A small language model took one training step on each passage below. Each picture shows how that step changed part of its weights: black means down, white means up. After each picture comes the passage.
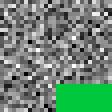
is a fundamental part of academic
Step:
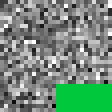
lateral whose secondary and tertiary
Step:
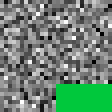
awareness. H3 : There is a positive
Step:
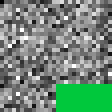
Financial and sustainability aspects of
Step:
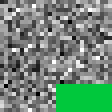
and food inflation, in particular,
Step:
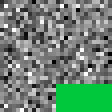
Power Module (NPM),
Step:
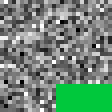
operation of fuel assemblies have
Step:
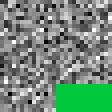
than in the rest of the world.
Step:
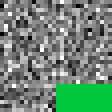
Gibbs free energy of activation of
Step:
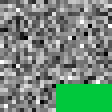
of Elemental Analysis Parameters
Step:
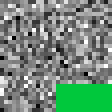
of the hole imprinted over the
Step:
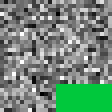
every business is exposed to a constant and
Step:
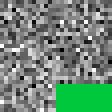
lists was determined. The results are presented
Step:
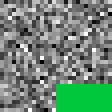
are likely to thaw more gradually
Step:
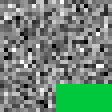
of these planners as they considered these
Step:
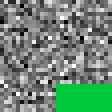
variety of fluorophores
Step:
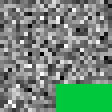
there remains uncertainty as to whether, in
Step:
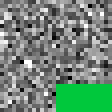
targeted support. However, the adoption
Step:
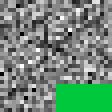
to the environmental impacts associated with their uses
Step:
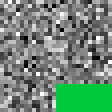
operational segments Formation of
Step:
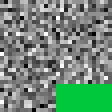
flood (PMF).
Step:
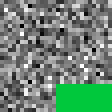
Bhamre et al.
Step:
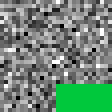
the challenge were worked out by
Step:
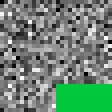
Wealth tax Tourism Access to
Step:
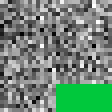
help of Artificial Intelligence makes it
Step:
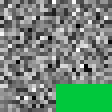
expectations with the projected timelines
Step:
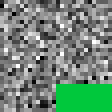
Eyring equation. The low
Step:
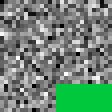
Speed was essential in all procedures.
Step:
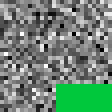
identified as *Chlorella
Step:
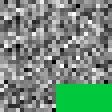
of plant performance and reactions to
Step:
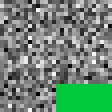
I 10 Unavailability of sufficient
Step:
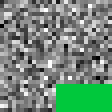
single number ranging between 0 and 1
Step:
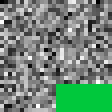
level. The level of water is marked
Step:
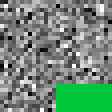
(2016), Nigerian firms
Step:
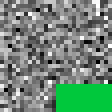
that the households kept
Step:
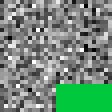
in the highlighted cross section in Fig.
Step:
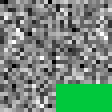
water were the solvents tested in the
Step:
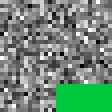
Mathematical modeling I confirm that
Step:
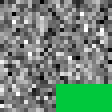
Then, the EEG signals were
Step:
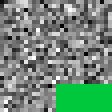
They traverse the cortex of the
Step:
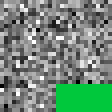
sentinel node biopsy
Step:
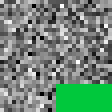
P.H. analyzed and interpreted
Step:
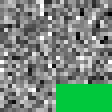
that σ_1 is the most positive
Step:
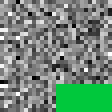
a significant value of .88. Since the
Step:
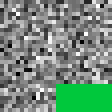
curricula with some inset from
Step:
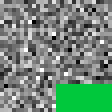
walking speed, even though they are
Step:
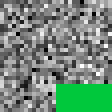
as rod withdrawal that may
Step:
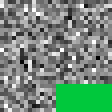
2.4) should be supported.
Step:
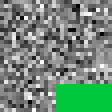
why? How do you know
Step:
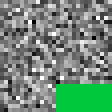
defined variously.¹³ The one employed
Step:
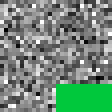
and times. Such information can be used
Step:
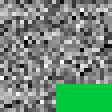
aspects of data handling (data
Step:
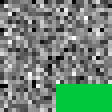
Conference of Engineering Design
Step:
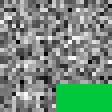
fossil fuel consumption; and
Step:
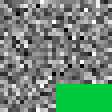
Barangays Talon I and
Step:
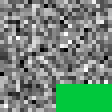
arteries parallel to it.
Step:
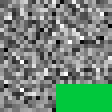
presence of other ingredients or
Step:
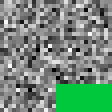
taken. Each organ was weighed
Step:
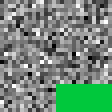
in a darker blue
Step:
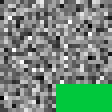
in [7], started investigating the
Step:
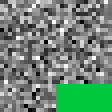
iliac crest ribs and
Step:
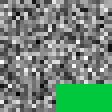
Absolute frequency Percentage
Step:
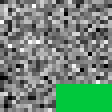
and orientations. These designs have
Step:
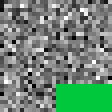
*A. clavatus*,
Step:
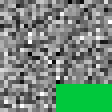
to use the variation method, we construct
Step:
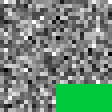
have traditionally been centers of activism
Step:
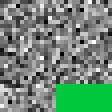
as a major contributor to the performance and
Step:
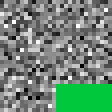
Correlation coefficient of S-
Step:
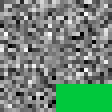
at RH = 90%. Table
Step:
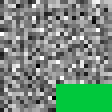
on the Internet with little
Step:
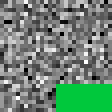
blood cell lysis buffer
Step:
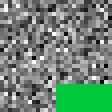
PVDF-TeFE composite
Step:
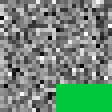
their relations and cooperation with the European
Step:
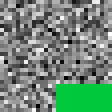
to the introduction of modern technologies,
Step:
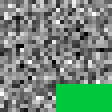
of six-phase machine is still
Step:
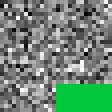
Was the nudge presented at the
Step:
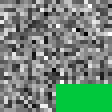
the drug in presence of O₂ and
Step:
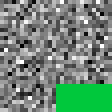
holding capacity - Reduced
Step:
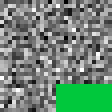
will be practical, the data can actually
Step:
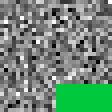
gave him a kind of
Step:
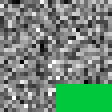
include the arbitration in the international
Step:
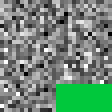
advanced AI powers (the
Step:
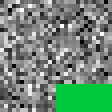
and sanitation systems are poor.
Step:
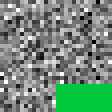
of 20 μ L of Bradford
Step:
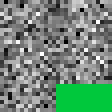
organizations. They examined these
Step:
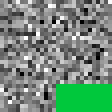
murder, betrayal,
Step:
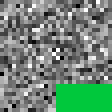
between the employees. Improper sharing of
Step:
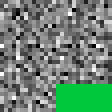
ARTICLE INFO
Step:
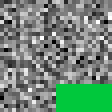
storage systems such as domestic hot water
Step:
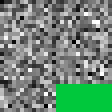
Methodology: This research paper uses a
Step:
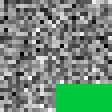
with intervening words.
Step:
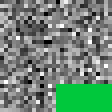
the Document 4 Introduction 5
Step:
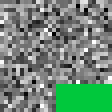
the fast spectrum. In the
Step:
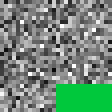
six continents share their expertise and
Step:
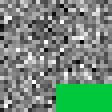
significant effect on controlled motivation. Furthermore,
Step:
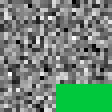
considered a crucial asset to a company,
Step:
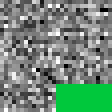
Section 6, the County's
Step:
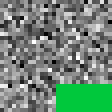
limitations in terms of temporal
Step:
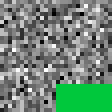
remote working) reduce energy consumption?
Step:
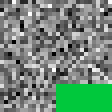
loop. This is because it
